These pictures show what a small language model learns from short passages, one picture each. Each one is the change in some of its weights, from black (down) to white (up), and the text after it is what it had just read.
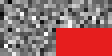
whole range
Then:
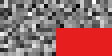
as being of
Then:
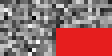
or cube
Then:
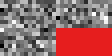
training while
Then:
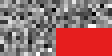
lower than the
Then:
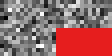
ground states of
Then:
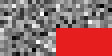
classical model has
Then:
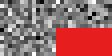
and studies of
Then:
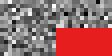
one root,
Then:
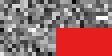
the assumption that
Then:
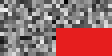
lobe and
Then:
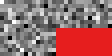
We also consider a
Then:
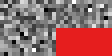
a system of
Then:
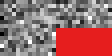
since it would at
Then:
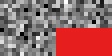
have used effective
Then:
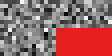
in a simple
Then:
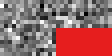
comparison shows
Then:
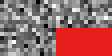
formed using a
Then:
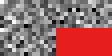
The resulting
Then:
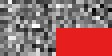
eff}$ can be
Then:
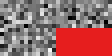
For the $\pi
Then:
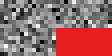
moments of the
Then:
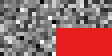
the Y,
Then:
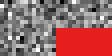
is nearly
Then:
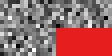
the formulas
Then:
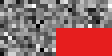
quite agree
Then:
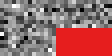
each target
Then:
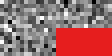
Under the
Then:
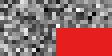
a set of
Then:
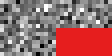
d\tilde H
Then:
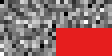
on the path
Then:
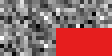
\\ \nonumber \\
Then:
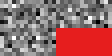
generating the observed
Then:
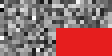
g and a total
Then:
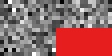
account only
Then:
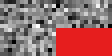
order to extend
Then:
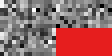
data has been
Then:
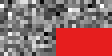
is plotted
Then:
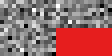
system was also
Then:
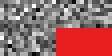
that are relatively
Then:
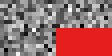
by averaging
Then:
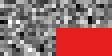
temperature dependence of
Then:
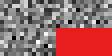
the charged
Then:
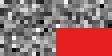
ultra high
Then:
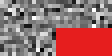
those whom
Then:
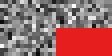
over a wide
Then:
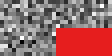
the observations.
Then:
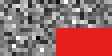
the ZGNR
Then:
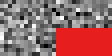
significant observations are
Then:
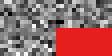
be considered as
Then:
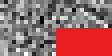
pc in
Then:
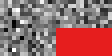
the volume
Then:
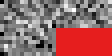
on medium
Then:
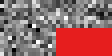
included in the
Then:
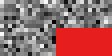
(d) is
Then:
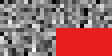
particular, it should
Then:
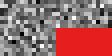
number of days
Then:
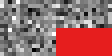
analysis compared with the
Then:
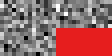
results are discussed
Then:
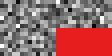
Delft University
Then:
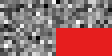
does not enable
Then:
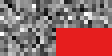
connected to
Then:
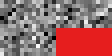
following discussion can
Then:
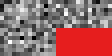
and had
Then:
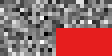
of motions which
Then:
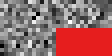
causes a
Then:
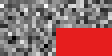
the laser
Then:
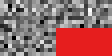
we preserve
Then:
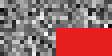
atoms in the
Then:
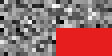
independent of
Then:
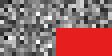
the following:
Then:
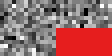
all experiments,
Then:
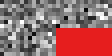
described by the vector
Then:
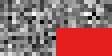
generalizes the
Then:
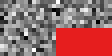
any number of
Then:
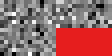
| | Graph
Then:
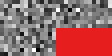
the results of
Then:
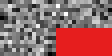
equation is not
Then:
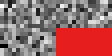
are taken into
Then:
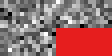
The decay
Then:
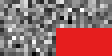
the form $1
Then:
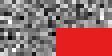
different matter
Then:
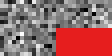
energy bins under
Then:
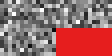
zero mean and
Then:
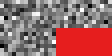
projection condition
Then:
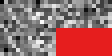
suppressed by
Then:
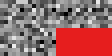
field lines of models
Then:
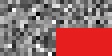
charges in
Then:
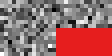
stellar mass,
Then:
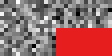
scales linearly
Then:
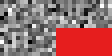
which, the
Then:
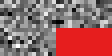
be regarded
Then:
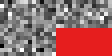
is minimized and
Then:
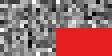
provides the
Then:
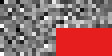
presented for different
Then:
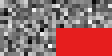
parameter, and we
